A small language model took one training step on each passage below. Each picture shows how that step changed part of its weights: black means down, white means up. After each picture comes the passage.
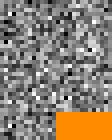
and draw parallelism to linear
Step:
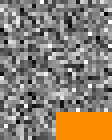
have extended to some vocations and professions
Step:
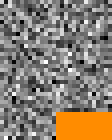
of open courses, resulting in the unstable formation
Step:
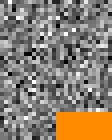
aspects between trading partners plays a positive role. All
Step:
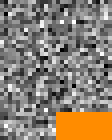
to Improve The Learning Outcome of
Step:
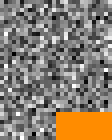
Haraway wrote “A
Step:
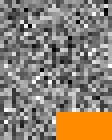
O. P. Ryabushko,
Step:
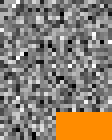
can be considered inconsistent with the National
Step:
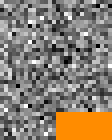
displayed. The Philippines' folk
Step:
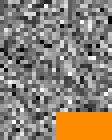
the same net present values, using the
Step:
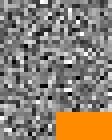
the presence of spherocytes which are shown
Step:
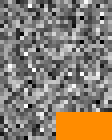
in single mode fibre (SMF) transmission
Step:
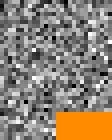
this study. The physicochemical characteristics of the
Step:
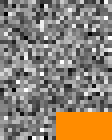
to depict any significance. All the AZ values
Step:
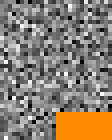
Avant-garde: Surrealism
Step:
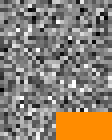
Food Chain, as approved by the
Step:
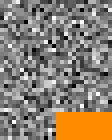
p complex variable : s^{-1} S Sample area
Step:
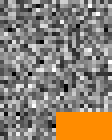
supported by Rai and Kumar (2020)
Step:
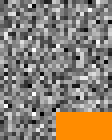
Global metrics of a MAQAO
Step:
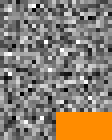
welcoming refugees despite it not being
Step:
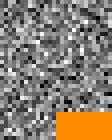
in Table 2. Edge, gray,
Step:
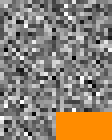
novelty lies in that the MUSIC
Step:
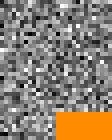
efficiency and in vitro drug release studies. further,
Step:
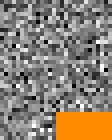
of correct responses in difficult trials and constrain the
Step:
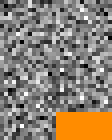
and promote a real access to it. Colonia
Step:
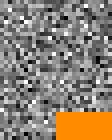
catalyst amount: 5wt.% with respect to
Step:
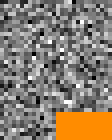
therapy is widely utilized in most countries across
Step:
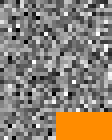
the study: 1. Continue and extend the
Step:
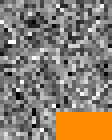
simplified valence bond structural sequence (3)
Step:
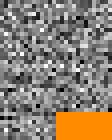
2, and 0.78 for class 3, with corresponding
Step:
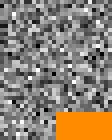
poured the mixture into the mold to
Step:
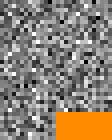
difference between the two mean values before and after treatment in both
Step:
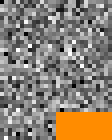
¹ Associate Professor,
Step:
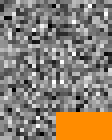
μ and L_h/L result in the better control
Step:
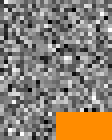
naked monocytes. The number of
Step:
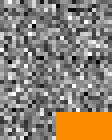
obtained that there is influence gravida status with the
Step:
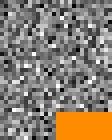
particularly in the frequency and texture domains. The goal
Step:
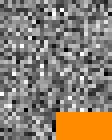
by OSM contributors; - buildings without
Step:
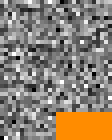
support Coralita management so far have not taken
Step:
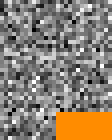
limitations: they 1) relied on diverse forms
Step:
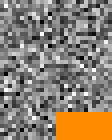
Agrees to be accountable for all aspects of the
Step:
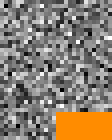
decision makers should encourage households to consider
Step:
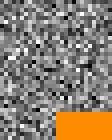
ratio. Short circuit ratio is an important factor of
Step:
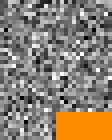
the controller, dropping the
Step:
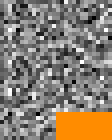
users and developers. Research funders - Enable
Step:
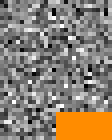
plates had dried in the laminar
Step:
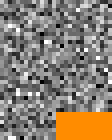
cases per million). Variable of the
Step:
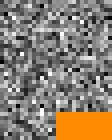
lessons and feed into the inter-institutional
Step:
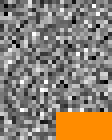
and processes, considering that it can bring important knowledge and
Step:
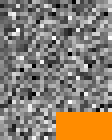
used. The obtained results listed in table 2 are the
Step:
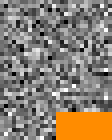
✓ Majority 66% of the sample respondents
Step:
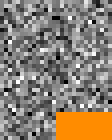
support just-in-time learning - ideal for solving
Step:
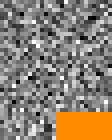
users in the presence of good LoS links,
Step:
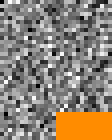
the activity of the heart The function of the heart
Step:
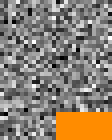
g , r , i , and z bands. In
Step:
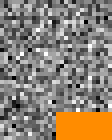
(CSCs) [4]. Because
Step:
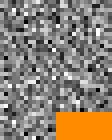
clave y comprender las necesidades
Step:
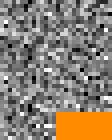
this section adopts the "5-7-5"
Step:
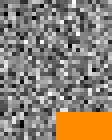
very beginning of the pathology, usually with
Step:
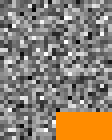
7] recently performed an analytical study of the
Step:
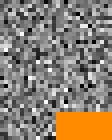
A characteristic pressure is defined as $P = \rho
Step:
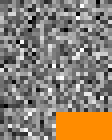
LAUFER H. & PINTAR
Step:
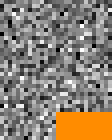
including retrospectively. Their adoption is
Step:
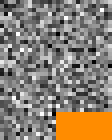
and curing. A schematic of the
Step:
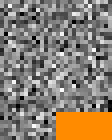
AND RECYCLING 36 SD LT
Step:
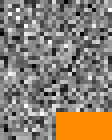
al. Oral Cancer and HPV:
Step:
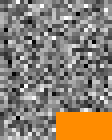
assets being traded for more than \$1500
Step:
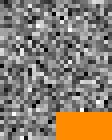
electric cords, ropes,
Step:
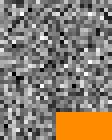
with the unfamiliar LoI outside
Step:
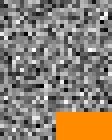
absorption capacity (mL/g) is expressed
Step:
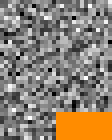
and psychoeducation programs. In this
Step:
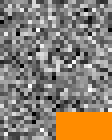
Wet fluid with negative slope, - 3-
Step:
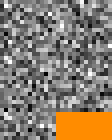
regulation dynamics (Mori et al., 2021)
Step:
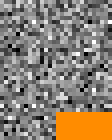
kiwi byproduct could be an
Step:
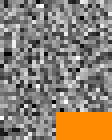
sababli bunday matnlarni
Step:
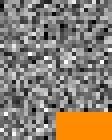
this, we employ identifiers to ensure that data
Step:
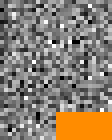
carried out a study on Institutionalization of sustainable consumption
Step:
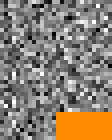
stronger governance may support timely audits.
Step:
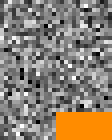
Initial pH Final pH 50
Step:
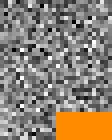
in the workplace due to the changing nature of
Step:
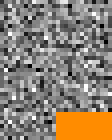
mission is to provide a global, sustainable support and
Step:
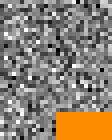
earthworms contributing to extra
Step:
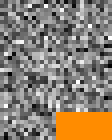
anticipated as, 1. People
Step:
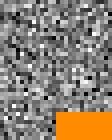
ordering. Partition Profiling and
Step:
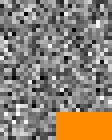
to be triggered when motion occurs.
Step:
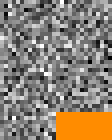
movement (change in state) of the economic system
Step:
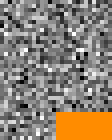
independent yet interacting attention networks, along with
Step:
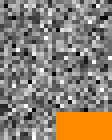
(Recovery) The reliability of the procedure was
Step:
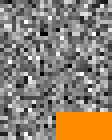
the appropriateness of PAP perspective, the proportion
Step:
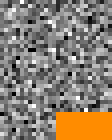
B_i , the baseline computes
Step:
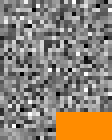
confidence, Institutional support, Technology integration, Technology
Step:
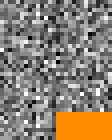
from the Tropical Rainfall Measuring
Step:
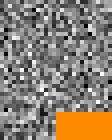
Shimla. Duration: 12 months.
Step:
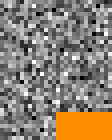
as a test facility like KARA. This is
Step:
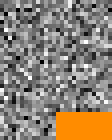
construct. This is because the Q² value in the
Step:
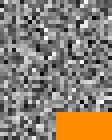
rate (kg N/1000 kg animal
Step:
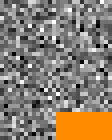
value on some dimension. To distinguish one
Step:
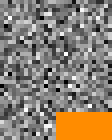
Structure 0 Zero-Shot
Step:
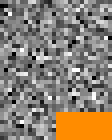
that the mean age of study population was 28.57 years
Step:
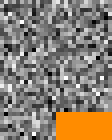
Aloin and Thiocolchicoside,
